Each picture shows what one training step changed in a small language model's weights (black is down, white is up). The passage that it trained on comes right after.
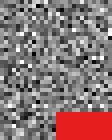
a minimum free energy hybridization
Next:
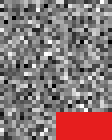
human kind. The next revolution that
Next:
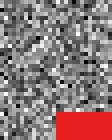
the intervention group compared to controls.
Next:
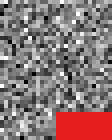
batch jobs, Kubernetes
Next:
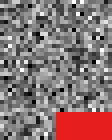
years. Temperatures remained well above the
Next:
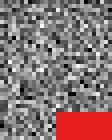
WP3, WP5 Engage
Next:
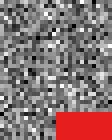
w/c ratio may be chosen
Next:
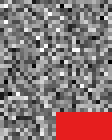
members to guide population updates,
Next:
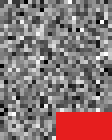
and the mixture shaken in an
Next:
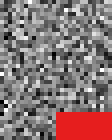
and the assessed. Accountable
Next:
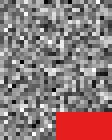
but also national level. Multi-level
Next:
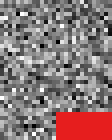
and submitted to peer review.
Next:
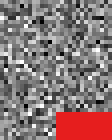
cultivation. New legal
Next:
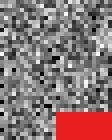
not to be apparently taken as
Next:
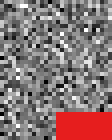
Evaluation of the Random
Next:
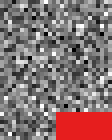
AI and alleviate emerging
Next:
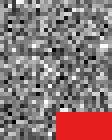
orgs: Institution1
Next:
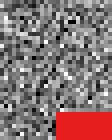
were effective at accomplishing the
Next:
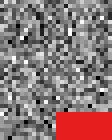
loop extremely reduces total
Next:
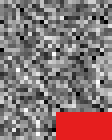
teachers. They should be adapted as
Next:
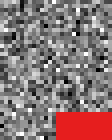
PLpro macromolecules
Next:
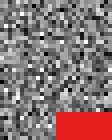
visitors with an understanding of the impact of
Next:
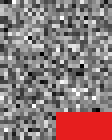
annotation. We will consider in the following
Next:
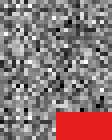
follows both the Consensus-based
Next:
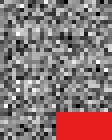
Sullivan (1971). Figure
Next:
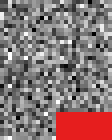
Vie au Travail QVT
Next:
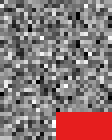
of the BPT programme for the
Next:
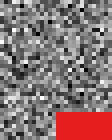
Hotspot in the present world.
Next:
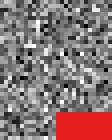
although Cl concentration of the
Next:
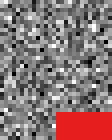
5. Basic mechanical properties of
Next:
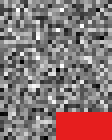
or urgent. Legitimacy
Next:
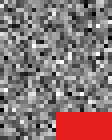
of BRI projects, which was
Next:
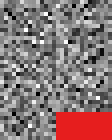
extracted from Manifest file.
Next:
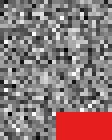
the medical instruments. This paper
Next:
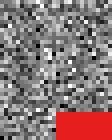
Nigeria as rightly described
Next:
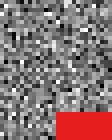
This yielded an identifiable model with
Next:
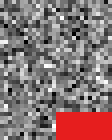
the corrosion performance of boiler
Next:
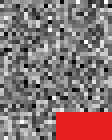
forests mainly are composed of various
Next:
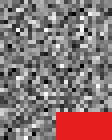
or become popular and only few units
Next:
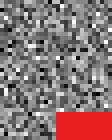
the related magnitude of exposure and
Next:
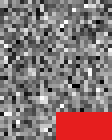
Cholesterol (Sigma) was
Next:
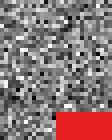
side knowledge overload, which is
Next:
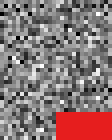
variety of avionics data. The
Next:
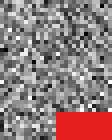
seated or standing. Head
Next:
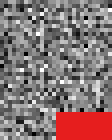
to encourage students' participations in
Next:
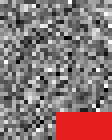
and ThO₂ respectively by standard method¹¹.
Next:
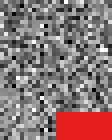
Two men came to me, one sat
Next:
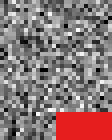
feasts and festivals by its
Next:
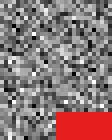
voltage, V_{FB} . As
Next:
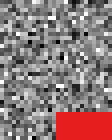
wear resistance of various varnish
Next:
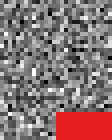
3: The effect of acid. Acid type
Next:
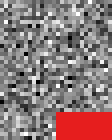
B1, except for the masses and
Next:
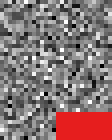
of 201 sampled students which represent
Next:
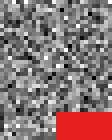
By characterizing, propagating, and
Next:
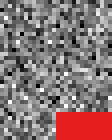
the period of interest), p is the coefficient
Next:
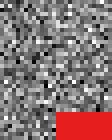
different implications and with several performances, are
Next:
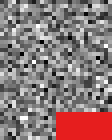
R.T., Fattedbert,
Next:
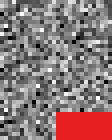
levels of N₂ mixed with K₂O
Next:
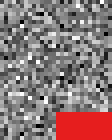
unpredictable disturbance,
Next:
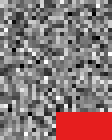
software. The ROI's unique
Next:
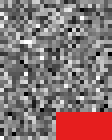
run short). Although the specific
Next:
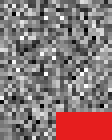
the NCI having fast
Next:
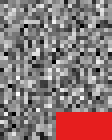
1). Compared to the control, the
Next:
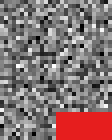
criticized for its ignorance of
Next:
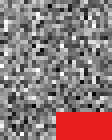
following the suggestions in this article,
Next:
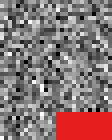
made from fibres that have been both soaking
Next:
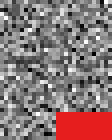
a future filled with innovative solutions and
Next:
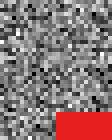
new coworkers' business responsibilities
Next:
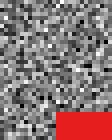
the limit of 180s. By
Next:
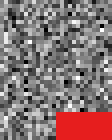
term, with increasing capacity and development, there
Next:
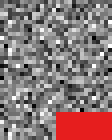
was high in the first, second, and
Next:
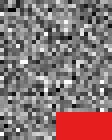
Density The block density hollow
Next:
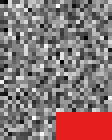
declaration of goods documents in
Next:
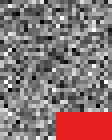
the early start of rainy
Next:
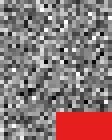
will revolutionize wound healing,
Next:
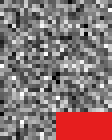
DC-DC converter,
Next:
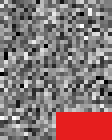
as countries with the largest population without
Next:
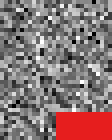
in volume) and considering several combinations
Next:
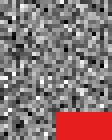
THE OTTOMAN
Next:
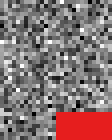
GlycanTrigger will follow
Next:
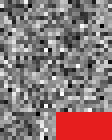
bank was analyzed as very weak.
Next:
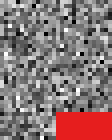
are referred to as posthumeral
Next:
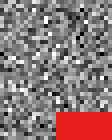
in Arka Kusumakar and
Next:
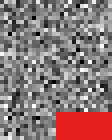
requiring surgical closure with or without
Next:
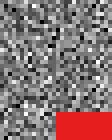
NPA amount Gross Advances
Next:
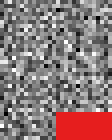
at the temperature of 253 or 258
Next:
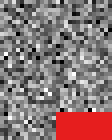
criteria shows that the success of implementation is
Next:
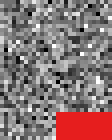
functions are lateral and longitudinal
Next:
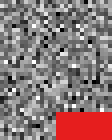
stored at 4 °C for less than
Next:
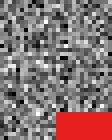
Meta Berghauser Pont].
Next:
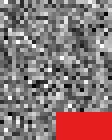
cultivation, as the major source of
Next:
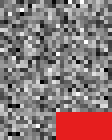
= \begin{bmatrix}
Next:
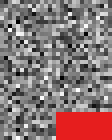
friends and brands (Rambe
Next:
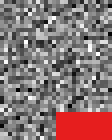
2050 under the High Scenario compared
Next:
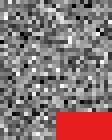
were collected using a Likert scale
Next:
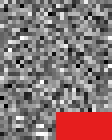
corroborate the performance and emulation of
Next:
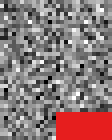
environment and manage their tasks in their
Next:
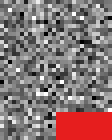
climatic conditions. - **Plant
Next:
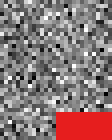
degrees of freedom of the
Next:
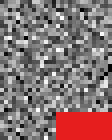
the NALSA judgement provided some
